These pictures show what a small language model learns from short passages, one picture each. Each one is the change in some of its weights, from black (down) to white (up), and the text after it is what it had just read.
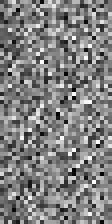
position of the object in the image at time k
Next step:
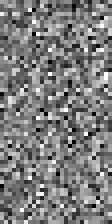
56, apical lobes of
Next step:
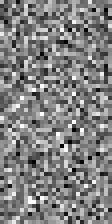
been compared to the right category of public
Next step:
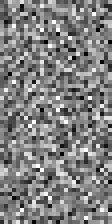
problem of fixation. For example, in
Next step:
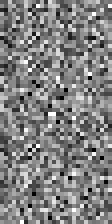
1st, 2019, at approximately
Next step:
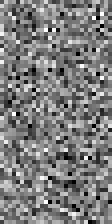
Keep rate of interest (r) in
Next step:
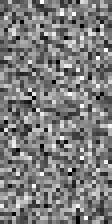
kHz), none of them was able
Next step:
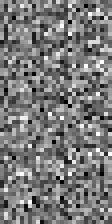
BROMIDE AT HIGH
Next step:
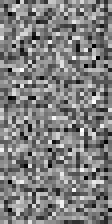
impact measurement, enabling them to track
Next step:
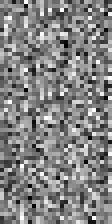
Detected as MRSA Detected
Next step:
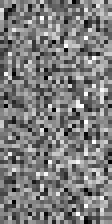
Salih ²¹ Department of
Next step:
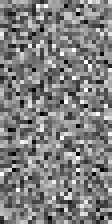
SWOT analysis. **Chapter
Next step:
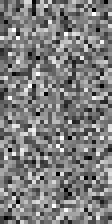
boundaries between social and physical geographical data
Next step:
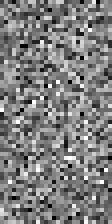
is a correlation between an increased negative electrode potential
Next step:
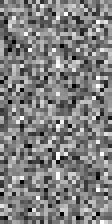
on SSNAPs use of patient data
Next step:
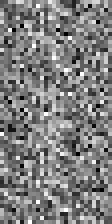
(CFA) and structured equation
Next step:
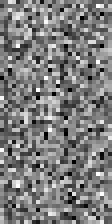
musical and pianistic criteria, such as
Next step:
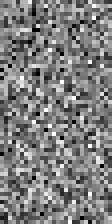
patients. However, these results contrast with those described
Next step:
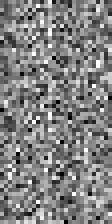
Alpha Research, Norstat, and
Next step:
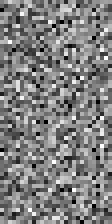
/ money stored in the
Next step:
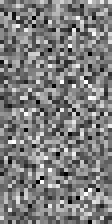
edges were investigated and a system which was shown
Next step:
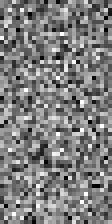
give a convincing answer to these
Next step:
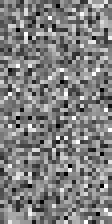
may have an impact on how well female bank
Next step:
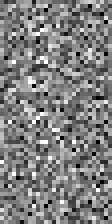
R&D (Research and Development)
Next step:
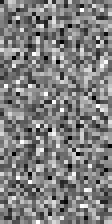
process using another wall material. For instance,
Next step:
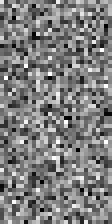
them did not finish the semester and
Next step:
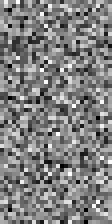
this was quietly revised to
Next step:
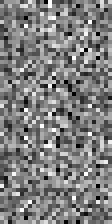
wars continued, and as a result,
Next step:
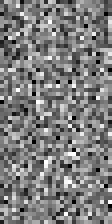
without literary or aesthetic value. This
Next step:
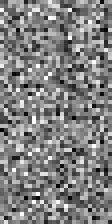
minima and reduced number of parameters. This approach
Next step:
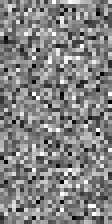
to evaluate both the supplier and customer
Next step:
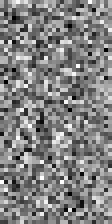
the G20 Summit. She also
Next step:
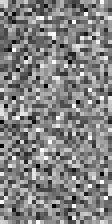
required to effect the complete reduction of 100 c.
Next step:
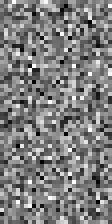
The region is characterized by a spectrum of
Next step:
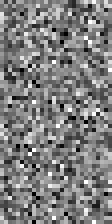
For region C and D, with the grain
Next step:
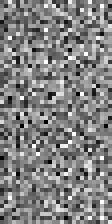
cell division, transcription regulation
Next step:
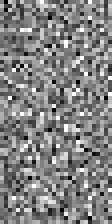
planning for their education. The curriculum
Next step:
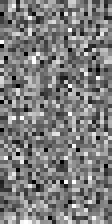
prevent the possibility of a threat from occurring
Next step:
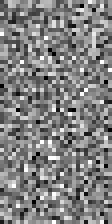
the velocity coefficients and the
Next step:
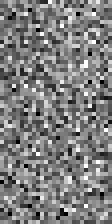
analysis results are presented in Table 8 as follows Table
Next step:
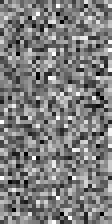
using Sentinel 1-A
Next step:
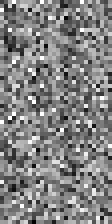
and by the Institutional Review
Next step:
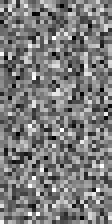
Support for those with pre-existing
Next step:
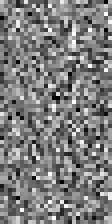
enhances students' word-formation competence.
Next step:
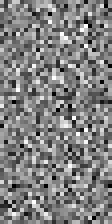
We assume that the amount of demand for each
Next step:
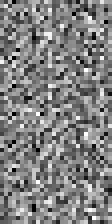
Document, report; DEC –
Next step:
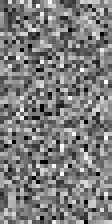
and retention of vehicle till certain time period
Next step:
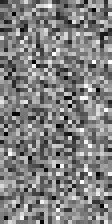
detailed in *Appendix 1:
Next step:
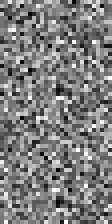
of the atmosphere SALSA
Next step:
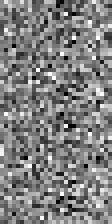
Masterclass Gender lens finance
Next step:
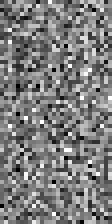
data, even though this may include text treated
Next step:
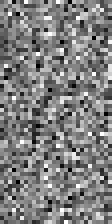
known as personification. Personification
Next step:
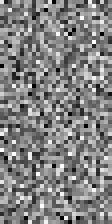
YM 6.3 cultures of
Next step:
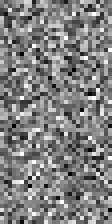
county, Kenya. -
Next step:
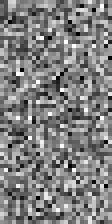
the driver has a moderate profile.
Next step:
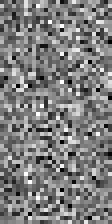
20$ during the 2018 geomagnetic
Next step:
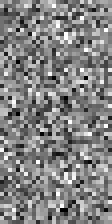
to accelerate economic growth and monetary
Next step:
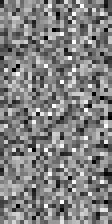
consists of three smaller zones; the
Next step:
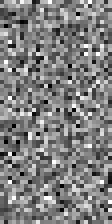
activities. The following table shows the added value of
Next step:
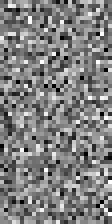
n . Thus, by Lemma
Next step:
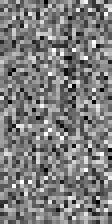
case of a 61-year-old
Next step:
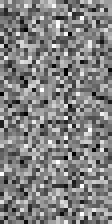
to support the reproducibility of the entire
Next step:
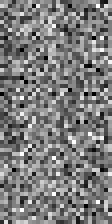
within the map, and through it, we
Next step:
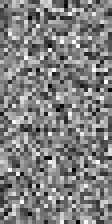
level of anxiety using information technology /
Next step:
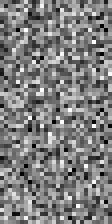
occlusion, a central position of the
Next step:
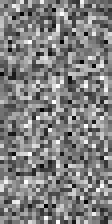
the right eye and 43% involved
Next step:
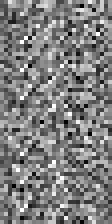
the existence of the project, the reasons
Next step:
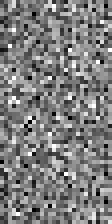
healing but also spiritual health,
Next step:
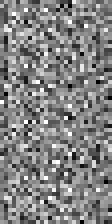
elderly persons, to increase
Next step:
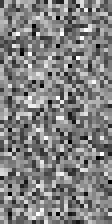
smaller. This smaller thing that is
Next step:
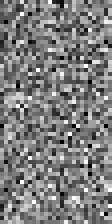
girders were fabricated using
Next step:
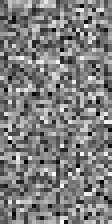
the knowledge base," and the learners can
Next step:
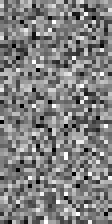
them to check their blood pressure. It
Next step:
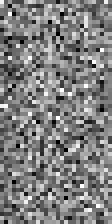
in their departments, nine found some
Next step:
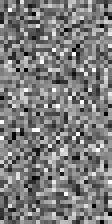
facilitate conditions for parents to participate
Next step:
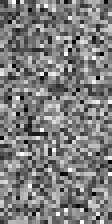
current US tariff regime and
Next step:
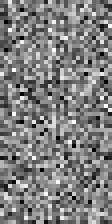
problem arises in the solution of the equations
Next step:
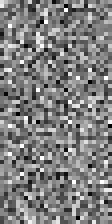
sprinkler irrigation may not
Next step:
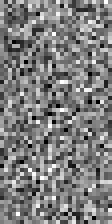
with scar and coloboma
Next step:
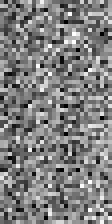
& Pajares 2009). Students
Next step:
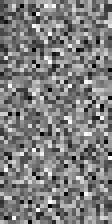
widely accepted, the necessity of
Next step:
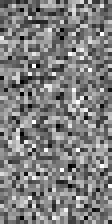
robots can also be categorized by their
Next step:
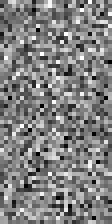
different quarrying process, connections and
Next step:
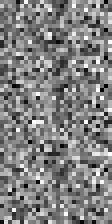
Oxfordshire East
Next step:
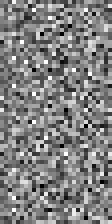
This field report narrates the 3D
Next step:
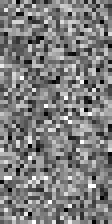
this is what formatted assessment is focused
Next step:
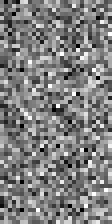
place for psychological and physical safety for
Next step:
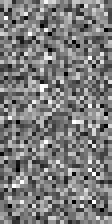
intercepts), using the `brms`
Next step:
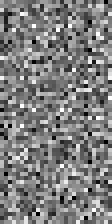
Applications of Nanobiotechnology
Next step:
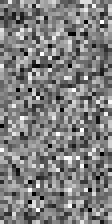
as well as effective methods to improve them.
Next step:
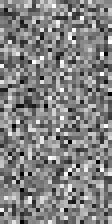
to clarify the rights and responsibilities
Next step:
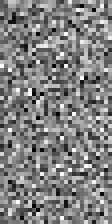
the measurement pole is quite a large
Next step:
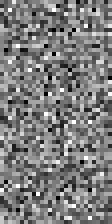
foot.” The importance of throwing was
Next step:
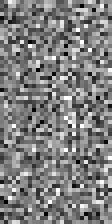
the crime scene is a way to
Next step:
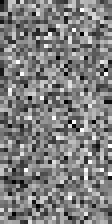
safety function for the track circuit to be
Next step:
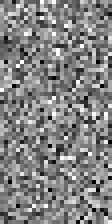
to polygons or map units in
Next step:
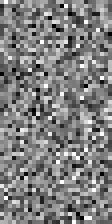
as no schooling (0 years), primary education
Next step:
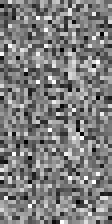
composition increased hardness, but wear resistance did
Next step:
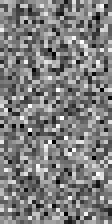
Through this, the states make sure that
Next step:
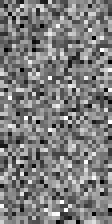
symptoms and this may give clues as
